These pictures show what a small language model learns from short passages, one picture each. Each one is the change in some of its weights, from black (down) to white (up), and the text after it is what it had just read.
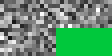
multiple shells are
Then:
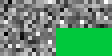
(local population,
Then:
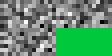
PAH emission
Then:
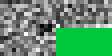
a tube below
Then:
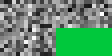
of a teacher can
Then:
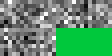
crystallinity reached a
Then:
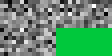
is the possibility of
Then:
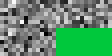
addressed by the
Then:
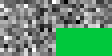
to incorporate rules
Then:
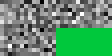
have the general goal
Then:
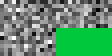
of 3D
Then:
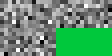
proposed. For the
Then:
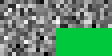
The use of an
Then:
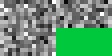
to minimise
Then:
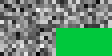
specifically the levels of
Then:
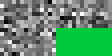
references between appropriate
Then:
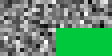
and a pair of
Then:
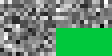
doesn't exist
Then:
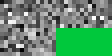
allowing both linear and
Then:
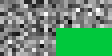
get brown colour
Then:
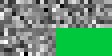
but \name{}
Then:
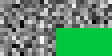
automatically learn features
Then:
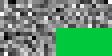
$ with frequency $
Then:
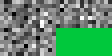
formulation relies on
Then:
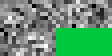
freedom, so that
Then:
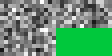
acceleration, peak
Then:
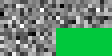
This time would increase
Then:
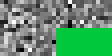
worst case,
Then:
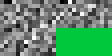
implementation of a
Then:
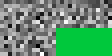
Notably, absolute
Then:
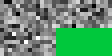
case, varying the
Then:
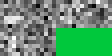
components, had no
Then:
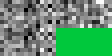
acceleration is given
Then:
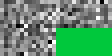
into the manufacturing
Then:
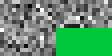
vehicle makes increasingly independent
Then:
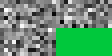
adapt to the
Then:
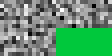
valid to ask
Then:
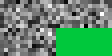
compactification of
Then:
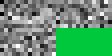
which remains constant,
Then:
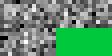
exch vpt
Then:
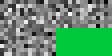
The norm of the
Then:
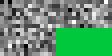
following Eq.\
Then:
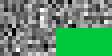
learning language.
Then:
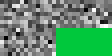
the patterns we see
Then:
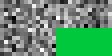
observed high rate of
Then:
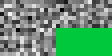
venous plasma
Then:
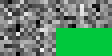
regard it as a
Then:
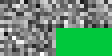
the ability to significantly
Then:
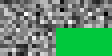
an accurate modeling of
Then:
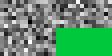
and the rising
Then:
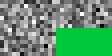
with an external
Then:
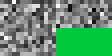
change of measure to
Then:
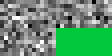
temperature right above
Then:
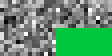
secrecy rate
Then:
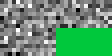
resources. We discuss
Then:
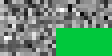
will continue to scale
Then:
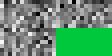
70% of cases
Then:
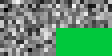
when the circumference
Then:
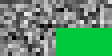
a translation by
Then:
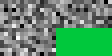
Chest pain
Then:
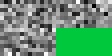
of the median
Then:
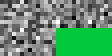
the use of the
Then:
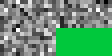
level. An explicit
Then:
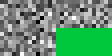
wave function in terms
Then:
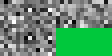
stage might not.
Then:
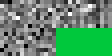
strength of recommendations
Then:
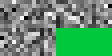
denominator of
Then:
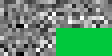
into electrons, which
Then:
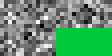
20 cm diameter,
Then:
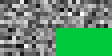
the inputs of all
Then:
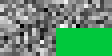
are negligible as compared
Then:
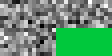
to Sports
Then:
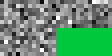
In particular, it
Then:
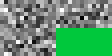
difficult to estimate at
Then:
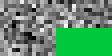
A soil sample was
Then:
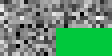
higher levels of performance
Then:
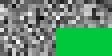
influence of organizational integration
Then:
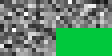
complex index of
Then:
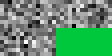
three basic terms,
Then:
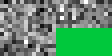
of PhCDM
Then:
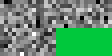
attempt to analyze
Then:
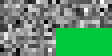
or not. In
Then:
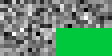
of the hierarchy
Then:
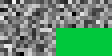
work of the community
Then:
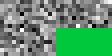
holes in the
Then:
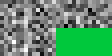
future: “As
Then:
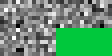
and matches.
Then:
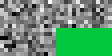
wave lengths,
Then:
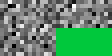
Sixth International
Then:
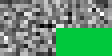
a contribution to the
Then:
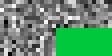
record mean latencies
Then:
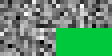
as a lower
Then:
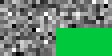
while it is scalar
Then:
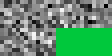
most important probes
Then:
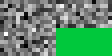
Journal of Network and
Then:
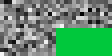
must be implemented for
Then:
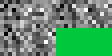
imply that a
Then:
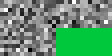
negligible. On the
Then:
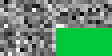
vortexed for
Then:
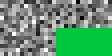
with the eigenvalue representation
